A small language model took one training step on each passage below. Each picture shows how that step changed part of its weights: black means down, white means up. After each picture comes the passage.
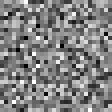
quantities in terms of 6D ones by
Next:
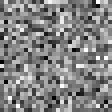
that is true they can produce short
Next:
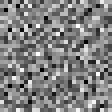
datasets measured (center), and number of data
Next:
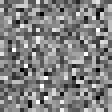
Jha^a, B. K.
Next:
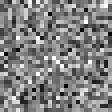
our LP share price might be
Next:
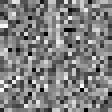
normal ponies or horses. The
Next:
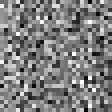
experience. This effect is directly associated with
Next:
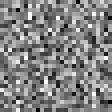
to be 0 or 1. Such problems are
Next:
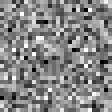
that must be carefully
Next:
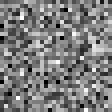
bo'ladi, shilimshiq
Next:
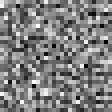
Mechanics (LEFM). In
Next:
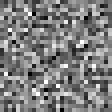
e o Mundo do Trabalho
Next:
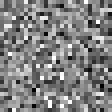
до відновлення в умовах
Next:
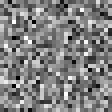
que há pouca informação a
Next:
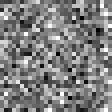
University of Wisconsin Press.
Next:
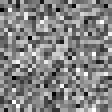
of view in the general and mono-dimensional
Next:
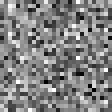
SZ angular power spectrum, an interesting
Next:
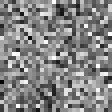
When the Universe cools down
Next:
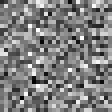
J Legrand, L Nana,
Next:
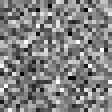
reported that in patients with palpable
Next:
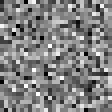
Evolução em médio
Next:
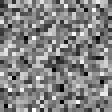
to low electric fields, resulting in an
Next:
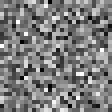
barqaror biznes
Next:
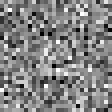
or the stoat. Figure 6:
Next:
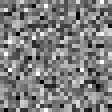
Abbreviation Term BLA
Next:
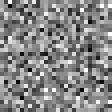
{\bibfield {journal} {\bibinfo
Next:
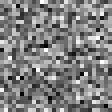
Xulosa o'rnida
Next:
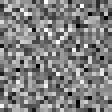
labor disincentives can undermine
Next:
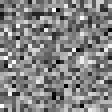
techniques of text steganography, which
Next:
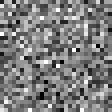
being Lorentz invariants, it
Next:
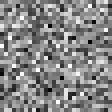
hole before flying perpendicularly
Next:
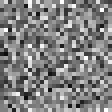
Data Scarcity}: overcoming
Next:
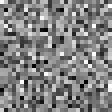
1 cm in diameter and 3
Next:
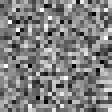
Fig. 10. MSCs are
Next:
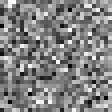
normalized WRF-simulated wind
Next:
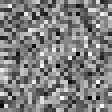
gektar, plyonkalar -
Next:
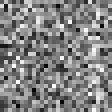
the following theorem which is presented in
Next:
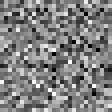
pseudorapidity range
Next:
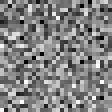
is understood as a set of ideals
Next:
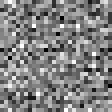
was performed for recurrences of slow
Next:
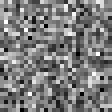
are related to using sport to improve physical activities
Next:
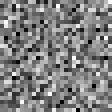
дослідження було
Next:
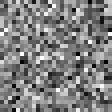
demonstrates, it may be relatively simple to
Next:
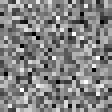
much more robust against the magnetic field
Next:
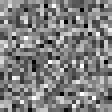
de las rutas comerciales y
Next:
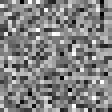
Optimizing Biogas
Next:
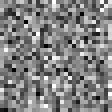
Тухтабаев М.,
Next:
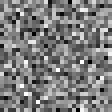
de Transtornos Mentais.
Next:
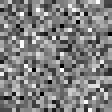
yoshlar (hatto katta
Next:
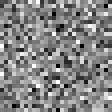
$L$ when the twist angle
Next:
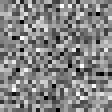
Recalling the definition of discord
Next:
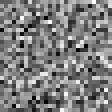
con otras palabras /
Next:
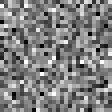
начална стойност на
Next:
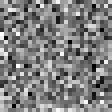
mitigated / etc. The group
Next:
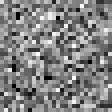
without generating unwanted correlations between
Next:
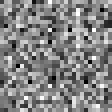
Our implementation follows the strategy used in the
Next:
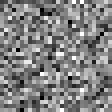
suggests that, in principle,
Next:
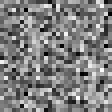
o‘tkazish uchun
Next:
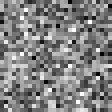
участь акціонерів у
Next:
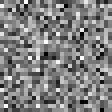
o‘qishning ko‘zlangan
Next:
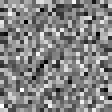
white circle marks the values of
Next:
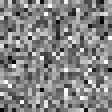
in the distribution space deviates very strongly from
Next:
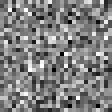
el de un fragmento menor es
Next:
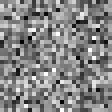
Presence of Alkaloid proved
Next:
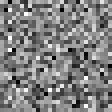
and about 2\% in the modified case.
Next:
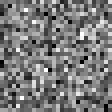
và tái bản
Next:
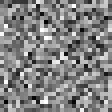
include Lifelong Learning, Data
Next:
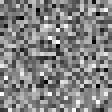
до управління
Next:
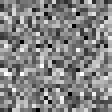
no que atribuímos como
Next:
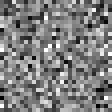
website. Through [this
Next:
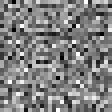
the highest conductivity of 64
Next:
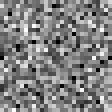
mención en Psicología.
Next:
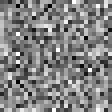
of missing levels. As the number of
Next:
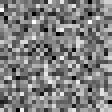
were included in this study. Patients
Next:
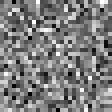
down to lowest temperatures and may
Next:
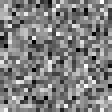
Thermal stability of dislocation
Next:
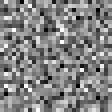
workforce, communication, and life and
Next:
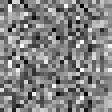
necessary to calibrate the
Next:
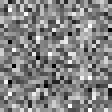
of activation (E_a), the
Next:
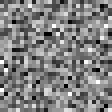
engagement in learning. Developing these
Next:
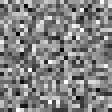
Percy Brown is of the view
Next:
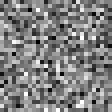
de Pieri, Universidade do Estado
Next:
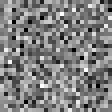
para se portar e reagir
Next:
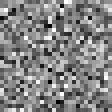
в замкнутой форме
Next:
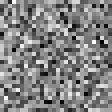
donde se desea implementar el
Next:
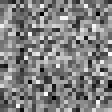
attracting investment, and
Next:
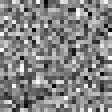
force applied to the surface was used.
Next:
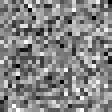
with the increase of initial metal ion
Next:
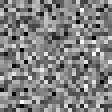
and D with an additional cost of Rp.
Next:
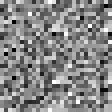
as openly as possible and linking these
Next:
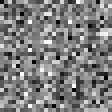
networks. \newblock In {\em
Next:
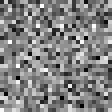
the performance model of Bose and Cheng
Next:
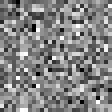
of $\sim 0.05''$ corresponds
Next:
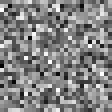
alǵanda júklemi
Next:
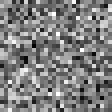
irritation of drugs without
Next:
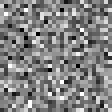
one of them.} \end{tabular} }
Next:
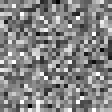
comparisons of the proposed method against standard
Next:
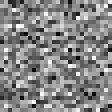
For more details refer author's work
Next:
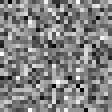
of Natural Sciences, University of
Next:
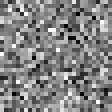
within the interviews. From these
